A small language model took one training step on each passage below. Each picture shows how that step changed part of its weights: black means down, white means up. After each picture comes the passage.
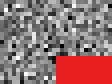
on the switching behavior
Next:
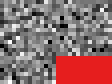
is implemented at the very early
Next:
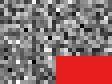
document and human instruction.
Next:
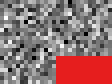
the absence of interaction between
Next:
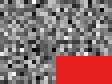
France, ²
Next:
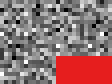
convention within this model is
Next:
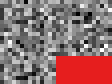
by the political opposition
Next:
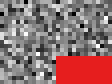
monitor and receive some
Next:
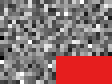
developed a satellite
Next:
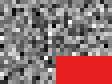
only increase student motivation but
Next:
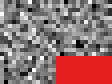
viii. Internal &
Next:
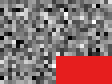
treatment of HCC.
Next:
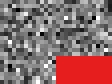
for domestic use. Data
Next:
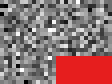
Quality Standard under
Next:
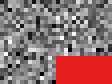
making D6.3
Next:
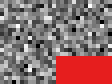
real practice also supports
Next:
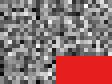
segmented regression
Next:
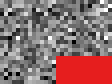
hereby, declare
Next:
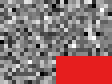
Hematological indices
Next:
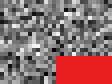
is expanding in this current
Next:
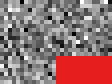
₂ . The distance
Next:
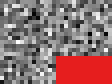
in improving the growth of
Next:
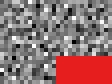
freedom where accountability
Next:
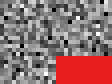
active static activity.
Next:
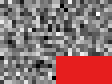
FPGA Platform,
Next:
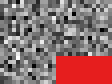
(Pocock) from
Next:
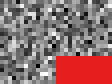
containing 26 different weightings
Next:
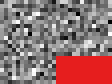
and so on in many National
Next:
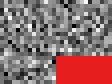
aim to spread the
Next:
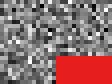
addition to this, the
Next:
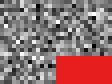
total of 225 cases were
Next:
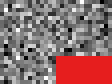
on the fragmentation process
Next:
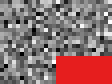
they should select and
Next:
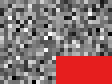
developer would also coordinate
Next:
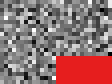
the assessment can be achieved
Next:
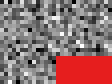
Author's academic
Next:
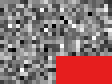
have all the needed items
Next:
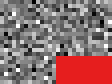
during macrophage
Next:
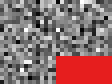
with the same model, it
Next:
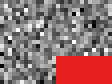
does not. Research conducted by
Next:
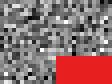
in the power handling
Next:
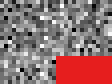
Intra day Inter day
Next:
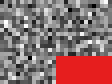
grey), that is
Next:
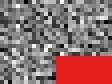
there anything that is
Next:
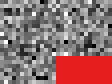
be annually performed in
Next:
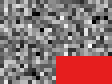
official statistics have recorded
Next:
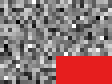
care on the Nigerian
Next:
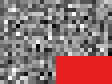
and relatively fluffier
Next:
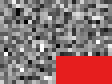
zero wind conditions (2
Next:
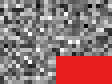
final analysis. The questions
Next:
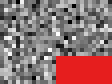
(c) Energy consumption at
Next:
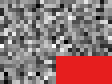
differentiate between the
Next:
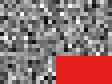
Chronic exposure to
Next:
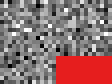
Poetics of
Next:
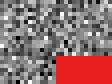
the defect. Most
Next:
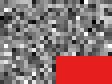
**before** the
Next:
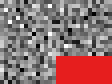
of potential waiting points
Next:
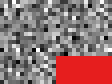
Since one of the goals of
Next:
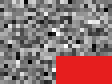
these ideas, there are
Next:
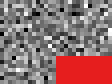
of law, Governance,
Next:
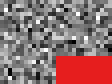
on fresh weight.
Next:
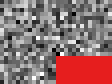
comprehensively analyzed 34
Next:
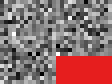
students to understand historical
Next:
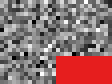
use in pottery and
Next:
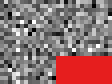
Carlo methodologies.
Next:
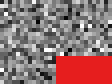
Wound closure distances
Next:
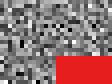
seeing a new, modern
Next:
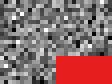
use, Higher
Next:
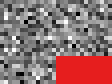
the future response of a
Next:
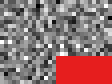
latency compared to the
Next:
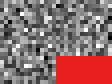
3 floors -
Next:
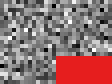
could be a valuable
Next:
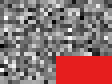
the main priority, and
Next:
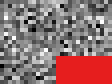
the radiative decay
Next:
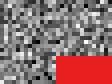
of granular material can
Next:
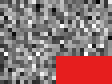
lasting 2 hours post
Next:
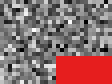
that explicitly models
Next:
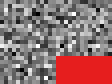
of the treatment technique in analyzed
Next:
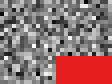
trade). The observation that
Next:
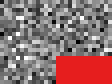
a “classical”
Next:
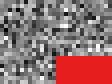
points in the lesson should
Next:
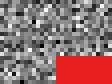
anatomical site error
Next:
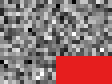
population through a variety of
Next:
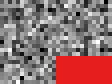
dataset from 1986 to
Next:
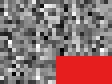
state no conflict of interest.
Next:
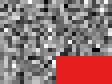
to fixate on that
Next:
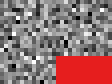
credited. Article
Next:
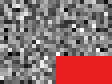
that of native speakers
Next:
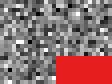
are illustrated in Table
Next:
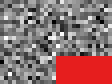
the expression similarity than other
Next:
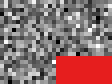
place in social science, and
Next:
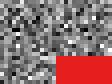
4 scans per sample.
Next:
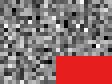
section analyzes the security properties
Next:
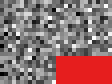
data assets and weak
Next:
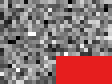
rules, and regulations for
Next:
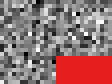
corresponding research questions and two
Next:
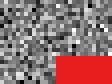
results depending on user need
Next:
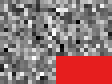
replicating the T
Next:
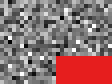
digital solutions. These changes are
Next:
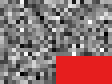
+Ve 9 Test
